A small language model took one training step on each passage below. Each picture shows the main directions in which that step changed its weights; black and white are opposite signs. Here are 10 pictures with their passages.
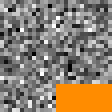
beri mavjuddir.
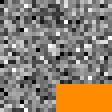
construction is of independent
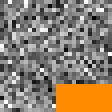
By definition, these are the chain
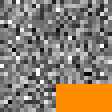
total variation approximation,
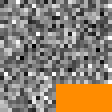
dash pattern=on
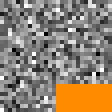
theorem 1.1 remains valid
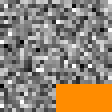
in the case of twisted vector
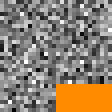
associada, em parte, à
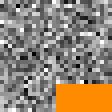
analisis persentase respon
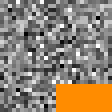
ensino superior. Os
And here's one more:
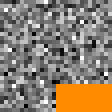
and right part of a
